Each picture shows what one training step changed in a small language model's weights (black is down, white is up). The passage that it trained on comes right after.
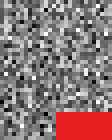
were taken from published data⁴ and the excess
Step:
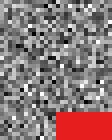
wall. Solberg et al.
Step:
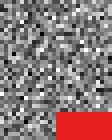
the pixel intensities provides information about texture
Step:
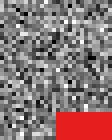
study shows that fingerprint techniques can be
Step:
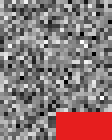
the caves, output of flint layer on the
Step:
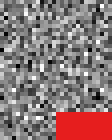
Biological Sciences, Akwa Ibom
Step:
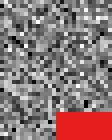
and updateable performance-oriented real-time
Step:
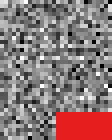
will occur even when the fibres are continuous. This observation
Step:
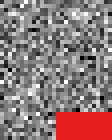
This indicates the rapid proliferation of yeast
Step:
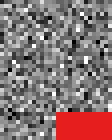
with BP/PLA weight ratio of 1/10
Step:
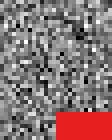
chloride 20 mEq, once daily
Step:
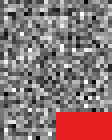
objectives were; - To evaluate the efficacy of
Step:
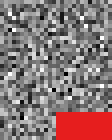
Nawrat Abstract—This paper studies the problem
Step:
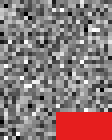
yozma manbalarning
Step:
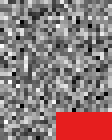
provide additional information on the performance of two groups of children on
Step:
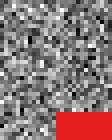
showed that students had a high level of motivation, with
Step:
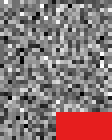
ischemic stroke. This study aims to
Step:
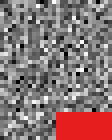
that evaluate the biological effects of ELF
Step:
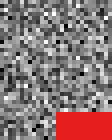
the current controller; G_{Fi} - first
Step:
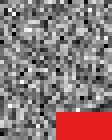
lymphocytes without obvious signs of
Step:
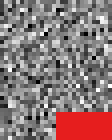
to test the capability for chemical analysis, a
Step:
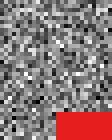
the adaptive thresholding metric to determine the proper
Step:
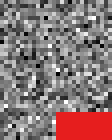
B 4 2 3 Seed color (C) C
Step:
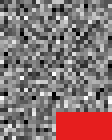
note that, though both African Americans and
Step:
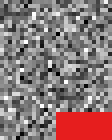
What is the mean interaction effect of treatments and gender on
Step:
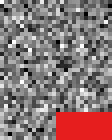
The boot was worn nonstop for the first
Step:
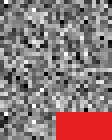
regression and classification applications, SVM is a
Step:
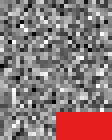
whereas Gloeckler [9] derived a
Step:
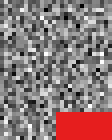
that is to be satisfied for executing all of
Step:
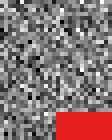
Information) confirms that the CuI films
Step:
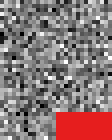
a MOS of 2 months (95%
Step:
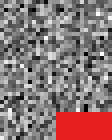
Section 2, we present background on different types of
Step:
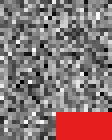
form earlier. To see that this is 305
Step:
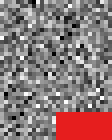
biodiesel produces lower HC and
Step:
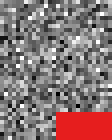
Site 7 (Elhmaissa) which
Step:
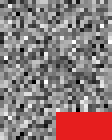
of education. The article presents the policy on
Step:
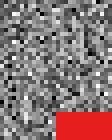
was peeled, washed, sliced into
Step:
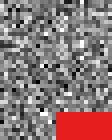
one eye were excluded from the study.
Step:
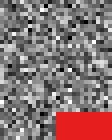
2013). For example, [rebel governance](#)
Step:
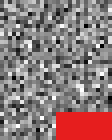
to the monastery facilitated the formation of the
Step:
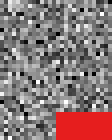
neutrality or domain independence.
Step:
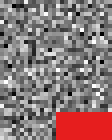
authorise others to incur debts during business
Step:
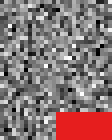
for all tests of NREAL. The solution for each
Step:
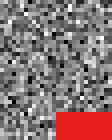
elements play a role; and third, presenting comparative
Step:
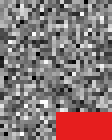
damage repair. The applicability on a commercial
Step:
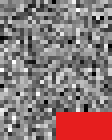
4, the results we present in this section apply when
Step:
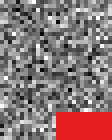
the policy for the last 20 years, there has been an
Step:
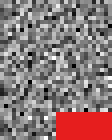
of territories of knowledge”, to
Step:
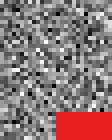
a total depth of 100 m, with the first 10 m
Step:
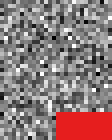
and usability of the database, the same information is also
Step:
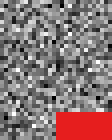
2A Research What are your key merits or
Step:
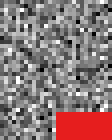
proportions. In Chile, the main governmental groups
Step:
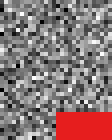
library is well-decorated and
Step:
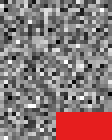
Together (based on provided gender
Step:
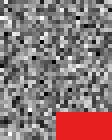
processes. This quantification is crucial to assess all the
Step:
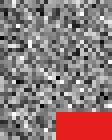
used globally during peripartum for safe
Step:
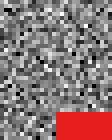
1D dynamics model is defined using an example for which the
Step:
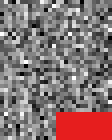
test organism Characterization was made by initial
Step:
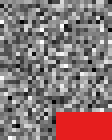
period of 20sec.³ After formation of burn
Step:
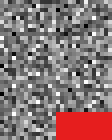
BR_RO BR_GR
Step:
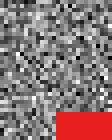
make biowaste fermentation (sustainable
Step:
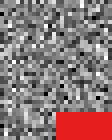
with a disability and his environment improves his quality of
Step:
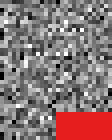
Nuclear Medicine," 4th ed.
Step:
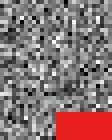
planning Article History Received: 11
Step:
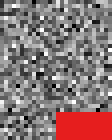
of vertebrates (9). It must also be
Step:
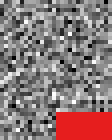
I am a mawali. If you make your
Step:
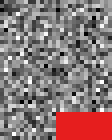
The scoring of the questions is by using Likert
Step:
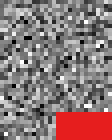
TV advertising agencies and digital marketing
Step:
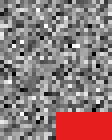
and accessibility of tourist facilities in the
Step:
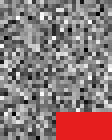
links for 2018 data in both the previous and current
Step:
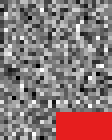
analysis and shown in Figure 6 for importance in road
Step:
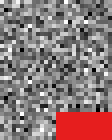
overcoming this issue. We will consider, for
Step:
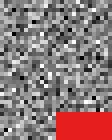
F burgers over addition and over storage. The
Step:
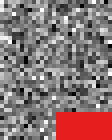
Conclusion and Recommendations 10.
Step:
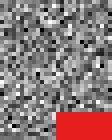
it is a separate building combined with production without a
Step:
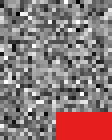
use more effective channels. Marketing team If the
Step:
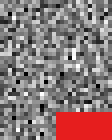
in magnitude. Material data for the high strength
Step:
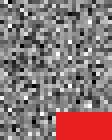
which indicates that the independent variables improve by less than expected by
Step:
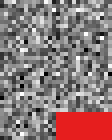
the data in virtual environment. In virtual environment correlation
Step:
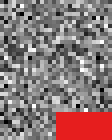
redshifts and lower masses. Combined
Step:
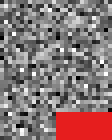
- **Magenta (Concrete Use
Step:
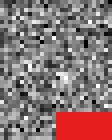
sites, mostly Brønsted acid
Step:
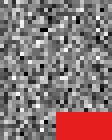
that are necessary to ensure stable development and applied efficiency of
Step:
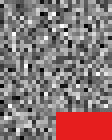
to be as independent as possible (Okewale
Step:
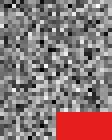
modification of the protocol Low Energy Adaptive
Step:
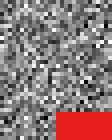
the movement of the air, water, and land,
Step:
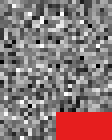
has a 90-100% validity value
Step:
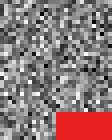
out a (web) form and continues with different
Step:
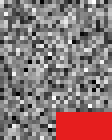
Cummins, J (2013). Language and
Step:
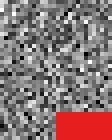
Masters of Science in Information Security,
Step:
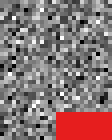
N. Chandrakala & Dr.
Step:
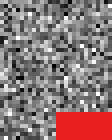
Both countries underwent a preliminary
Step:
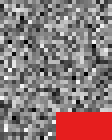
and it is based on events that occur on the ground.
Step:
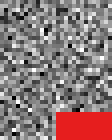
an investigative effort to find out answers to some
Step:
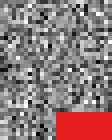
Kahn HA, Cesari E,
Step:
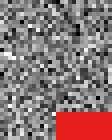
sector in financial institution's loan disbursement
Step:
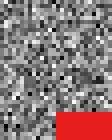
family for the normal observation distribution with known variance.
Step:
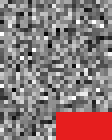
concentration, site occupation, and size of the
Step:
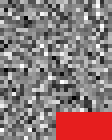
and interpretation of structured data, to track specific
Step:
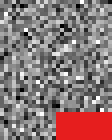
Friend marriage 2. Not having
